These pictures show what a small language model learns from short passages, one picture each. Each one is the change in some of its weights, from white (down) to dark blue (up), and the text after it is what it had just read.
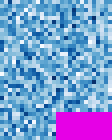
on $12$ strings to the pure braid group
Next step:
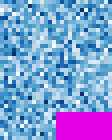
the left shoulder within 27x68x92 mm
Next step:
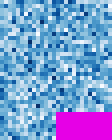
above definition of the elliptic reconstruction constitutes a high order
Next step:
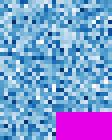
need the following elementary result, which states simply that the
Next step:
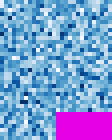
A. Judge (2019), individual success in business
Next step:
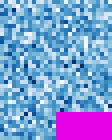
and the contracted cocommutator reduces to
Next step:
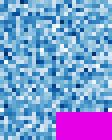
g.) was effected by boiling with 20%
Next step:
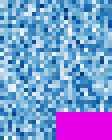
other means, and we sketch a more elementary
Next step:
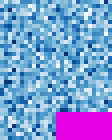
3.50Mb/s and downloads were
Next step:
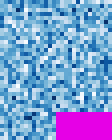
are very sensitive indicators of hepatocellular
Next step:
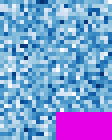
list in the table (Table 2) in this study.
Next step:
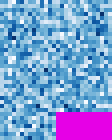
symptoms of allergic diseases. Despite the
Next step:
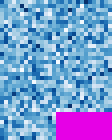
argument $$|(ay - mx) \log \alpha
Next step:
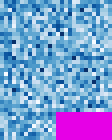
, \quad Y( |0 \rangle , z)
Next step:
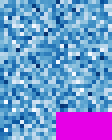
\ll \sum_{k\ll \log
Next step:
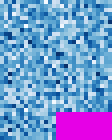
when Indira Gandhi has declared a
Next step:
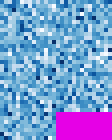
means the tangent vectors are in the kernel of the forms in
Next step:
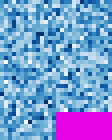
FAIR Findable, Accessible,
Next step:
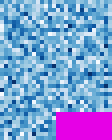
model of allocation over a number of food patches when
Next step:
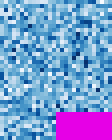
to a quotient of $E$ we can assume that
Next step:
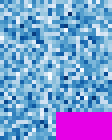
T$ against $1/T$ of Fig.
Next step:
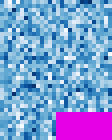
\bar{\zeta}^\gamma dm(\zeta) =
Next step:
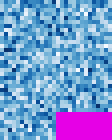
was observed between FL and KS. FL
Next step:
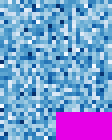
corresponding to the contragradient Verma module
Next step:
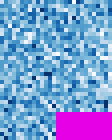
and the difficulty of conducting research across different care settings
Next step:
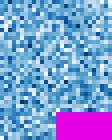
As in most of our results we consider large networks with a
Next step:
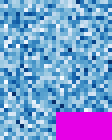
we prove that the definition of this mapping is reasonable.
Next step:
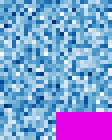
descent direction choosing rule by using the radial
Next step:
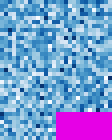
This process isn't the same everywhere on the
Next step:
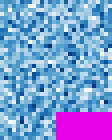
surface and ensuring they had remained straight. If this
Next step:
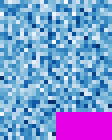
Evaluation of the proposed model based on the metrics of
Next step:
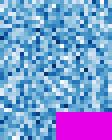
original family. If for $\beta \in \tilde
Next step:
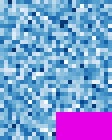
to the metrological table for surfaces, used in
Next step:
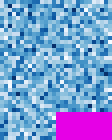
sensing has not been thoroughly investigated. This study
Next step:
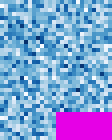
it by $\mathrm{ht}(P)$) and call
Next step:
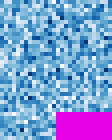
ideal $\OI$, the {\bf corner set}
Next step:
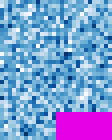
like plastic, water or even bone and
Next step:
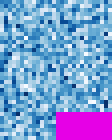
unital rings}, pre-print, 2015.\\
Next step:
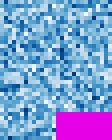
the liberated acid with a standard sodium
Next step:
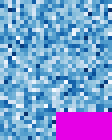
higher than 100 MPa corresponding to a depth of immersion
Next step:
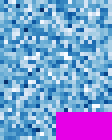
acquisition of the facility, to enforce this
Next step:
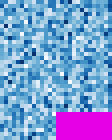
\left\{ (P^\varepsilon)^\alpha
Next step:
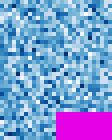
0.45 The top items perceived to be
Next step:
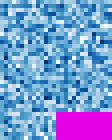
Enhance trust, and incentivize data exchange
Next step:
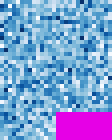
veneer board was used to set out the
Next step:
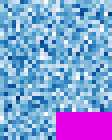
sets* are those multisets which are
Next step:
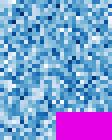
\item[(VI)] Albert grid.
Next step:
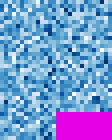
into account that the combination of bacteriophages with
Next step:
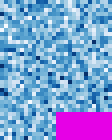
been observed for far lower fiber content. Figure 2.
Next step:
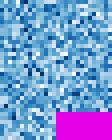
with dimension at least $8$ is conjugate to
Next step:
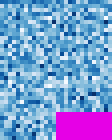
perturbation $\widetilde{\mathpzc{A}}
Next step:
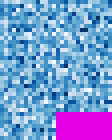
The use of reversible and impermanent solutions
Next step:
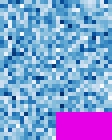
representations of physical as required by the content, he mentioned,
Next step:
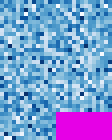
i.e., in long position. All of these
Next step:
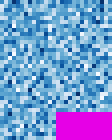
by using the CSM as a digital twin.
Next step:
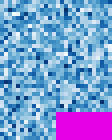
authentic and accurate result devoid of bias and
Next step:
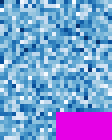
is ample if and only if $x>0$
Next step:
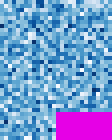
helped in understanding, monitoring, protecting and improving the
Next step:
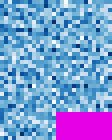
Berndt \cite{Berndt}, the
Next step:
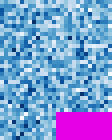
be more convenient to work with a subspace of
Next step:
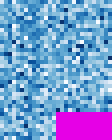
in o-xylene simultaneously (under
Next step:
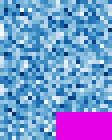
*fP-CMC* was evaluated using ROC
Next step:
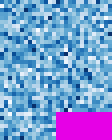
compression scheme has been employed on BMP Stego
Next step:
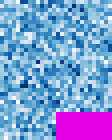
and the function $g_{i}^{k}(t)\
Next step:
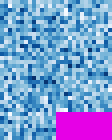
[18] proposed complement weighted sum of minimal distance in which
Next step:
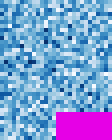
produces a tangent sphere of radius $r$ at
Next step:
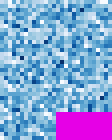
selected data record. This “strong attention” mechanism allows
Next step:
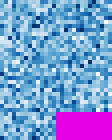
This study aimed to determine the contribution of frequent
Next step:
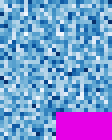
the use of local fauna with the mean of
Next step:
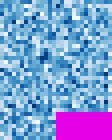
with microbiological safety standards. The absence of
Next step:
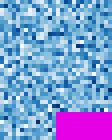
Here, K denotes the concentration of K^+ in the
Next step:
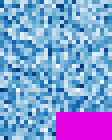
analyzed using the SPSS 22.0 software package,
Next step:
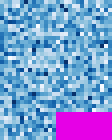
be emotionally motivated to establish new businesses.
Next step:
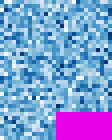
(\tilde X_i (x)\tilde X_j
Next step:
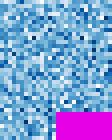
present work we have used the definition of relative mixing defined
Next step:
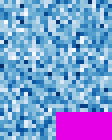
Christodoulou, Global solutions of
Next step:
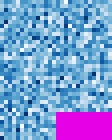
\cite[Section 9.1]{AS}), and
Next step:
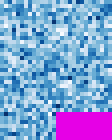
goods denoted by $q_i$. In addition to
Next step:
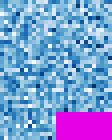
visual pathway in diabetic patients and thereby may
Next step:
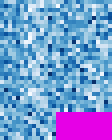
cofinality and Cayley boundedness holds for the
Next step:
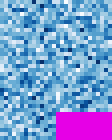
order to simplify notation, we will think of the vertex
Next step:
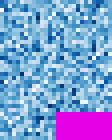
at higher frequencies, among other factors.
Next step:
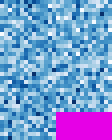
material and immaterial cultural heritage Target
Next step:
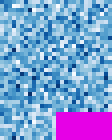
we {\bf assume} that there are only finitely many orbit
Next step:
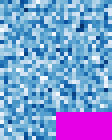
not exceed the threshold of Planck's constant per each number
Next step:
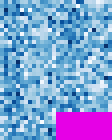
Data analysis Data was summarized using frequencies and
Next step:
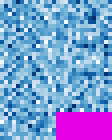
M. Patil. RFM model for customer
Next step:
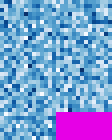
A Quality B Moisture (% wb)
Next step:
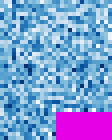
are attributed to the presence of an α
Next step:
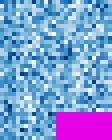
better in the political sector where in 2012, women only
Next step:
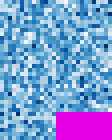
and new research has become available. Some key trend topics
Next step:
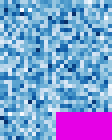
percentages. The normality of distribution was assessed using
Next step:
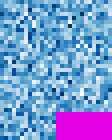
na investigação e os
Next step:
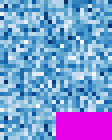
in \parskip=0pt \noindent
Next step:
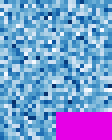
to lift up their standards by doing businesses and
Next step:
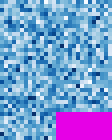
hourly rounds, assessment of vulnerable patient,
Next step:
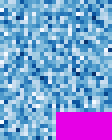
MR iterate $M_{i+1}$, the
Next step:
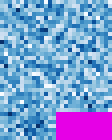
for more details. Because $A$ is formally
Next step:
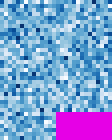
also are important for the definition of Hecke operators.
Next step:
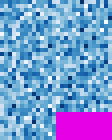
the field that was fertilized with that specific amount of
